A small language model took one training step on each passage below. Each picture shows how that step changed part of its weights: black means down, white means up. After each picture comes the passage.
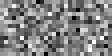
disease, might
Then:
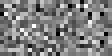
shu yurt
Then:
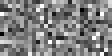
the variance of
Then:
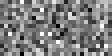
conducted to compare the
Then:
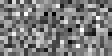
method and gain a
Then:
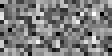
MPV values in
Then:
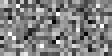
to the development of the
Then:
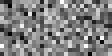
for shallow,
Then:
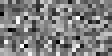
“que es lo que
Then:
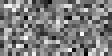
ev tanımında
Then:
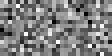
to the standards of
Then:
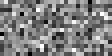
of 264 patients were
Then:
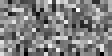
into existing rice
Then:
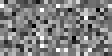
live adults,
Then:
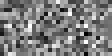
(VI) species
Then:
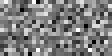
summative use,
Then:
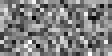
las alturas sobre
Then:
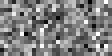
of 100 children between the
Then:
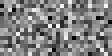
to remote locations
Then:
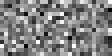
bu ona tilida
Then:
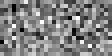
a corto y
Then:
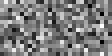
media as a
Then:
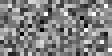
spatial variability
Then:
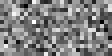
of biodiesel
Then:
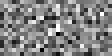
public ownership is
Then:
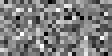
ve okuma
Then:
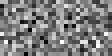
qualidade, com
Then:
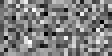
and committed
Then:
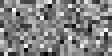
reduces milk production
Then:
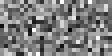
should average expression for
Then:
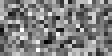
expression on NK
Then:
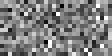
and identify the
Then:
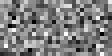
conclusões da
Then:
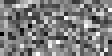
the ribosome
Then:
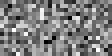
a prolonged
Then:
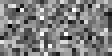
Europe in the
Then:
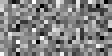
поле. Эти
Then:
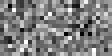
5 Type species.
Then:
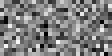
and propagating the
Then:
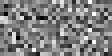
pilot study.
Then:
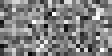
attempts to
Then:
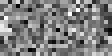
inglés como
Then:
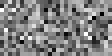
tezda tanib
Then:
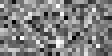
va ichki
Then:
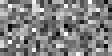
في يوم
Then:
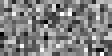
of the quality of life
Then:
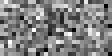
from the corresponding author
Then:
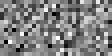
50. Pero el
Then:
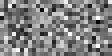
occurrences equals
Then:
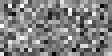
teng. Disk
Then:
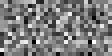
de prevenir
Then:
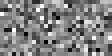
the administration of
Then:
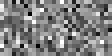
diagrams for the
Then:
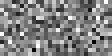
may affect the use of
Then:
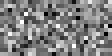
G parameter where observed
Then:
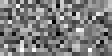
to propose an
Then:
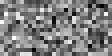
se*. Il
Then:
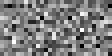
of deposit
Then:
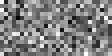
highest concentration (100
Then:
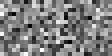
une position relative
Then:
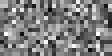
in the above concept.
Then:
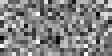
[3]. asosida
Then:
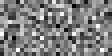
not provide possibility to
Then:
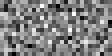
conduct the study,
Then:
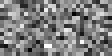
resistant and
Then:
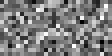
Os principais
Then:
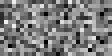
not Mfn2
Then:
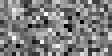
series power values of
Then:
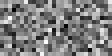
relevância de
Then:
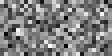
has been employed using
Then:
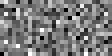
o ato de
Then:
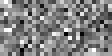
and entities.
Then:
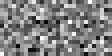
were distilled with
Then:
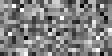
area. However, results
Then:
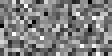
showed vividly that
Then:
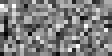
conversations they
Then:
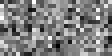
establish clinical
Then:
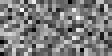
with a strong experience in
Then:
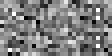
localized presentation
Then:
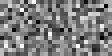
with a conventional
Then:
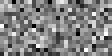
were male.
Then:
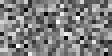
Uma vez que
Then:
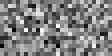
Exchange over a
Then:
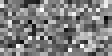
five shared
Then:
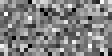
hand, compares a
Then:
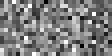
puan alan
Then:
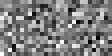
un aspecto
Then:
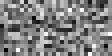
will require careful
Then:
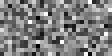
dos semanas,
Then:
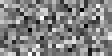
compression of
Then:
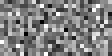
the timing on the
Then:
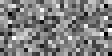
passenger flow
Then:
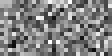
formed, the
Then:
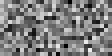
functions that a
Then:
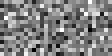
% bo'lgan
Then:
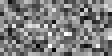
Con toda la
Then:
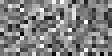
students for quality service
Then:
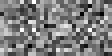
interests and responsible
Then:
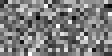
links in different
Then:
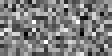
Climate and
